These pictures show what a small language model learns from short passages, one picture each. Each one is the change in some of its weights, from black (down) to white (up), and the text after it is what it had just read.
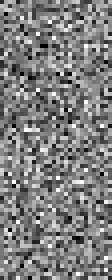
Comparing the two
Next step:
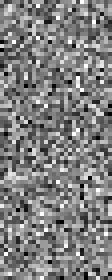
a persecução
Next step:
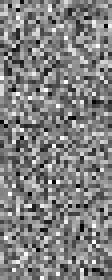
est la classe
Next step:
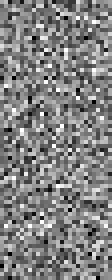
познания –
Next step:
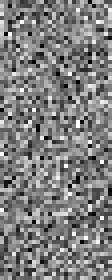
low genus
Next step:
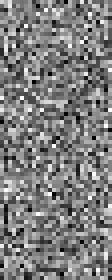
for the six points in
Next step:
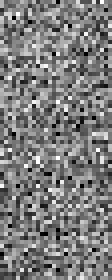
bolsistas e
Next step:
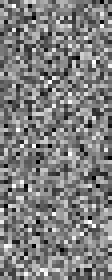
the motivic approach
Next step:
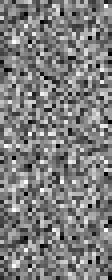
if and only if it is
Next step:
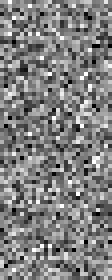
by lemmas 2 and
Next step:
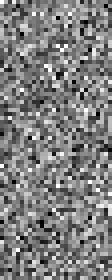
ini bisa
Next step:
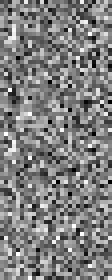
3$, the intersection
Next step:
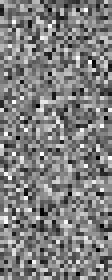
we assume in the following
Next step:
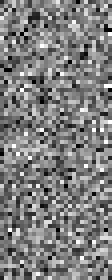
supports of two
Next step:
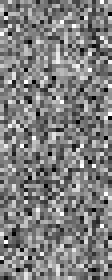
multiplied by the
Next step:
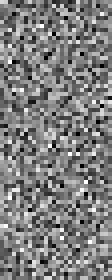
даних та
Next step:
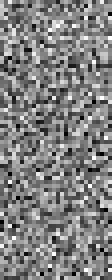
measured by an
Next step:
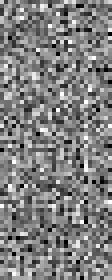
distributions in section 3.
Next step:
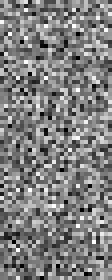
classical parameterization of
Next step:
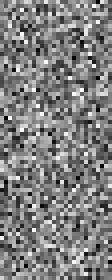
known inverse
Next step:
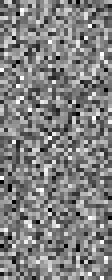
the frontal
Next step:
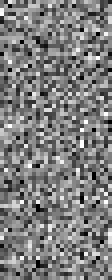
an order of the function
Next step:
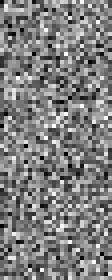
zu wichtigen
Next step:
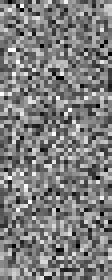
si mesma, uma
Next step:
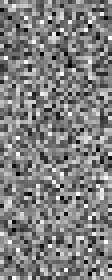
We also define \[
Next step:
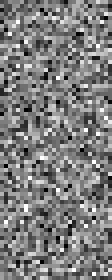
analytic continuation and
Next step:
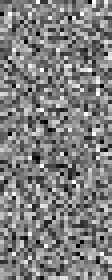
Conclusion: As a
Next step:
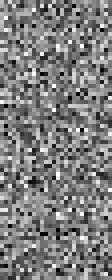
medicamentos que
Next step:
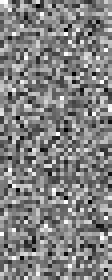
on public
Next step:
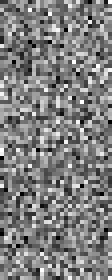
pontos de seu
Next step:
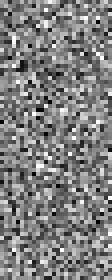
pour perfectionner les
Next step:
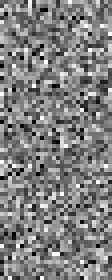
= dx \in
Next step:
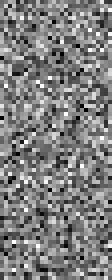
Expected generation
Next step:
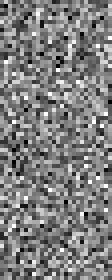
existe un canal
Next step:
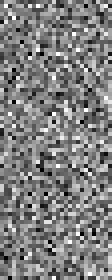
as in the assumptions
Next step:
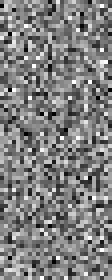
functions we can recast
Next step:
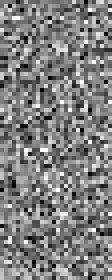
impresión de que
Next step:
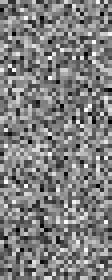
contradicts the
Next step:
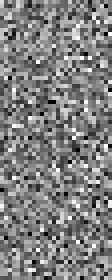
No parece
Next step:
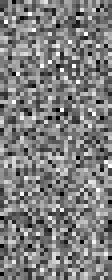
ham ijobiy
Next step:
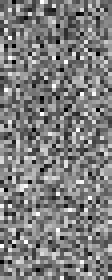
va siyosiy
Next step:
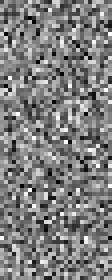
2, *Recent
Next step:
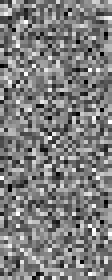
the fact that the
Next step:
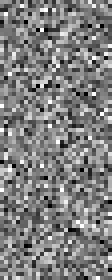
\end{equation} The
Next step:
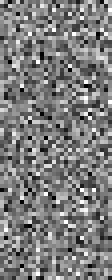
as well as the number
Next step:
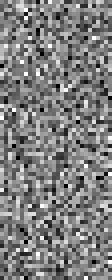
\cite{der}) that
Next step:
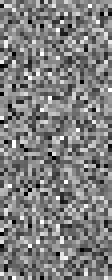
\tilde B \! =
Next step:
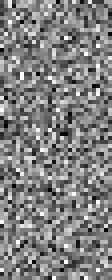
However, this
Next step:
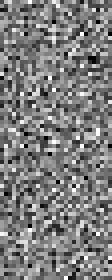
uni targ'ib
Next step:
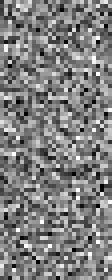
(with $t$
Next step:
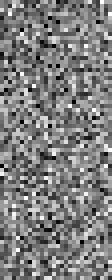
inseparável no
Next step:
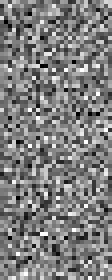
have an essential
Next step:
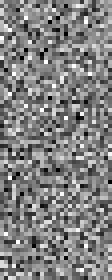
los nodos Tx
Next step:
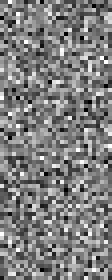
projects, we
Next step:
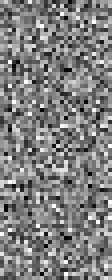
классов при
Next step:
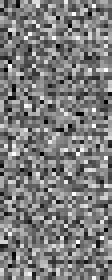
old. If one follows
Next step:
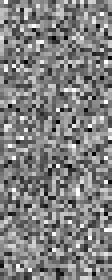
variations, has been
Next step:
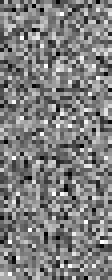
Stability of
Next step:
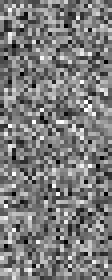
*likert* dan
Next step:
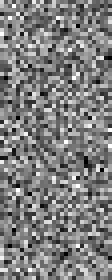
a fundamental role
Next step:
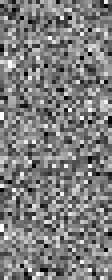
singularity of the
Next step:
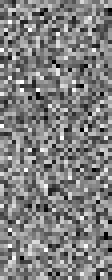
6. Anhang
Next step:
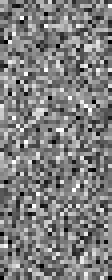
clear that we have
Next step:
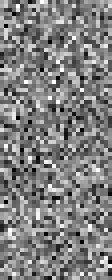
juda qulay
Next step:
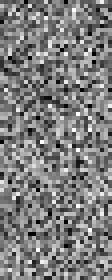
Ore localisation
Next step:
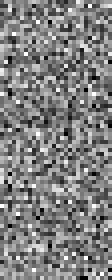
II «Producción
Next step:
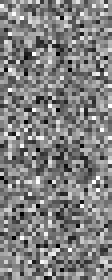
worth mentioning
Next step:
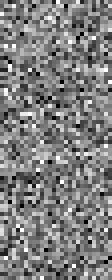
erosion rate.
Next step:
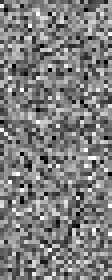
the early 20th
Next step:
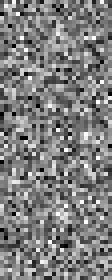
Hace uso de
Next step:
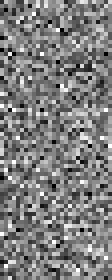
~ x \in
